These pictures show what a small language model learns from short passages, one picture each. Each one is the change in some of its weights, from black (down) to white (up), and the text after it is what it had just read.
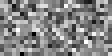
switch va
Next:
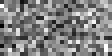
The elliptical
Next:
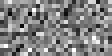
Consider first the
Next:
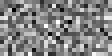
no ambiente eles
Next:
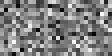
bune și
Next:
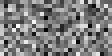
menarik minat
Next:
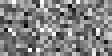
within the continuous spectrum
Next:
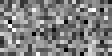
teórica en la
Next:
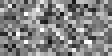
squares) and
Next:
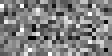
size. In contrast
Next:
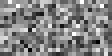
DNK bilan
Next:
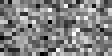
via de comunicação
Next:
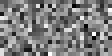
referees for
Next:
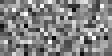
the SMBH
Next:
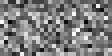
evolución de
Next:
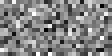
desta forma, que são
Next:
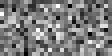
va ularning
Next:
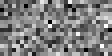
these patterns arise
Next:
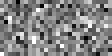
interaction were separated in
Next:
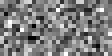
surface. This behavior
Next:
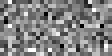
lack of public
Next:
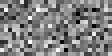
que permite
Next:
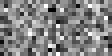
INV INST 1
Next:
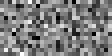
to the conventional
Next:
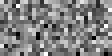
will result in the
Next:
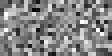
Neben diversen
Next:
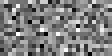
whether the new
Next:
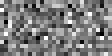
observation, and
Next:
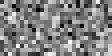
and a tip size
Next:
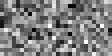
suppressed from
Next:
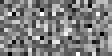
extrapolating it
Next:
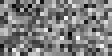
last identified and
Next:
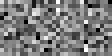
empirical data,
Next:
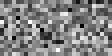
de Psicología
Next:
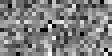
la crise
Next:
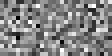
the surface bends
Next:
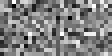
was supported by the
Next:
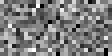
of previous 2D
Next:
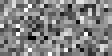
are integers. We
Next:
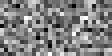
ausência de um
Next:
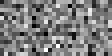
see for example the
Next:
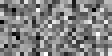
of the point mass they
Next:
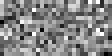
\cdots N, \\
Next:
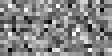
encargado de
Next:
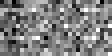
of quadrupole
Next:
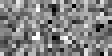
- Кодекс
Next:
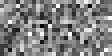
become of order $
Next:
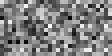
of two coherently
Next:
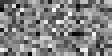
care a comis
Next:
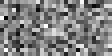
study on the effect of
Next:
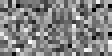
sorte, sem
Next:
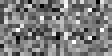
(\bibinfo {year}
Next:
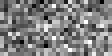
conformal invariance
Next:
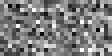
and prices. &
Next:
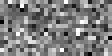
deep learning
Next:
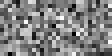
employees with
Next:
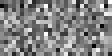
calcular la
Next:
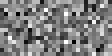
ва мумкин
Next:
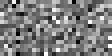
power is necessary to
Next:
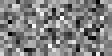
Xin Cong,
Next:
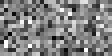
the Department of
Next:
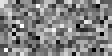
skewed to
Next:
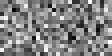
Esses shows
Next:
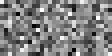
the signal power required
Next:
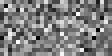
{\bibinfo {author}
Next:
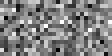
on the estimate of
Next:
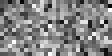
a partir destes
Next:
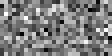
and Sao Paulo
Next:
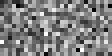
mit steinerner
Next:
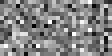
the English
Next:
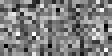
single ion-type
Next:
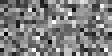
the appearance of
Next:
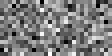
important to use large wave
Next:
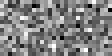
$\delta$ be an
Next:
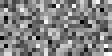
text encoder
